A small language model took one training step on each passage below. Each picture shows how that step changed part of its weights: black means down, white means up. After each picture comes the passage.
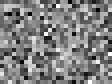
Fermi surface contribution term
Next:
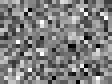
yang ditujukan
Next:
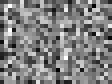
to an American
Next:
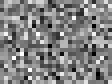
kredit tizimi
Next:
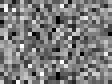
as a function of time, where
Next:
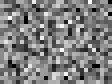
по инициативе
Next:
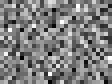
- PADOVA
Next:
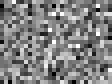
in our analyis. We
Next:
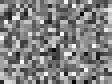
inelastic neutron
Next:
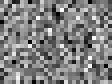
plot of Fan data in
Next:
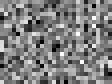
signal and the reference. We
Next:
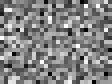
which formed on identical
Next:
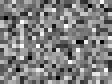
the last equality of
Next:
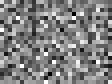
Ana e Ruth
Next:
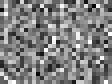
to determine frequencies with
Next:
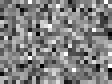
more robust. This
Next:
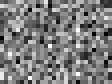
donor, as viewed in
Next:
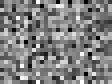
but is not necessarily the
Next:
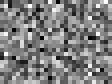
not assume any particular distribution for
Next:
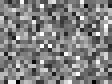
detect clone apps by
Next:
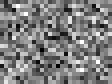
se lire au sein des
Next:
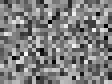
modes containing muons.
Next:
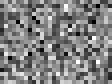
Paradoxes in the
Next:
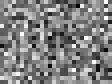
nominal strain and disk
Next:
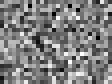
ao reunir estudantes em
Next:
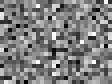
العكسية حول
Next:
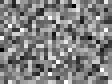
mean. This form of the observed
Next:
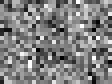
domain walls are
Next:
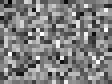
main lobe directed toward
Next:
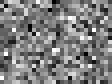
Sin entrar en los
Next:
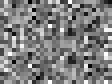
the observed and measured properties,
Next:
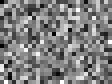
the variables $\rho$ and
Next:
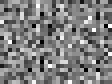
o'z faoliyatini
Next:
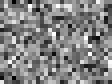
few cases this assumption is
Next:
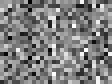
lekin ikkalasi
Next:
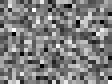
solape. Añaden
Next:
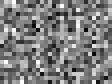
of the $i$'th
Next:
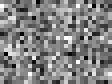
{Summary and
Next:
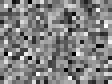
of quantifying the
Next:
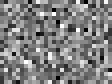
of cluster plasmas
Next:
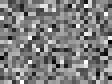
продукции еще
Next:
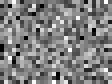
our initial framework (Fig.
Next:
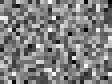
and the red line of Fig.
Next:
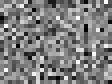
their education, and the
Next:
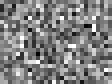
is the worst noise only
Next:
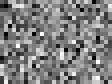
Zugang verlief
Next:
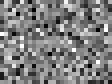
it is easy to know
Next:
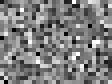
The term $e^{-\eta
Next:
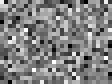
this paper, we were only
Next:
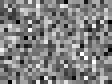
makes the summation over
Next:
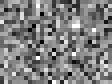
o'ziga xos
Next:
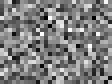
منظر، به
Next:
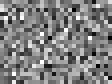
erwarten war,
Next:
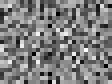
yoki yo'q
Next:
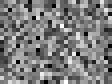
& Calandra,
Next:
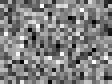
is longitudinal momentum, and
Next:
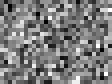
José Henrique
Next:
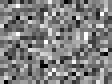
pour le développement
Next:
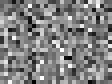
tem expressão em toda a
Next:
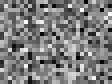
adotada para o
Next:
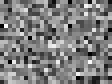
cátedra; o
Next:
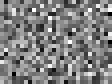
учителя, его
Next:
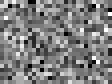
is only valid for the coupling between
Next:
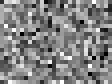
Category). Tacit
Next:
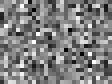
at background and at perturbative
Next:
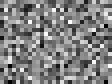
Xitoy xalqining
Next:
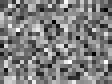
región Caribe
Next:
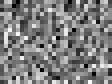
насамперед з
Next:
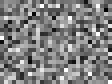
har bir inson didiga
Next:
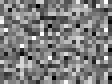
can you perform slam?
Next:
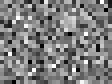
y sus motivadores
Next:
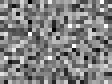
consider only the four fermions
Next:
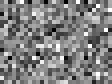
observe that, for
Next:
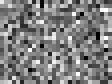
butun faoliyatining
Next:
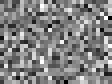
in this work. \item We
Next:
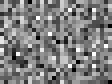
of the RGB is shown
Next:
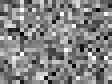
the literature. With this
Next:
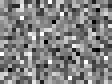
some conclusions through comparison.
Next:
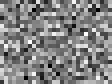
material berbeda atau parameter
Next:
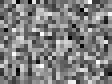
Severidade Risco
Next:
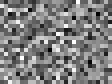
лікування на основі
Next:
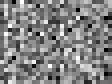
to channels with more
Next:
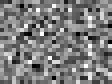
eigenvalue problem uses a
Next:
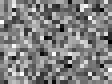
CC reservoir is
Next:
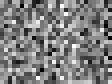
execução das tarefas
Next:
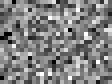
The time of the emergence
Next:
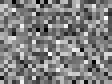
chemically activated fly
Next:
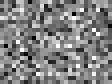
I most often has the
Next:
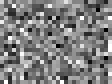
imperceptibility is
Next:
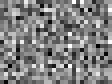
employ an auxiliary
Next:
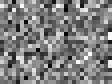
большими, чем
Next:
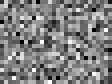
speed of light $c$,
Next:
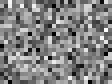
paper. If we want to
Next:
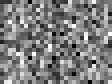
and accesses to freed
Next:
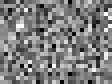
significativos. 3.5
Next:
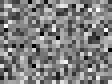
needs to be larger if the
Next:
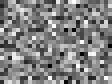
de Rijkswet
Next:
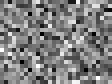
se manifesta em
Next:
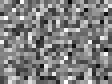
moment the light propagating along
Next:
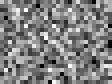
school results. Key
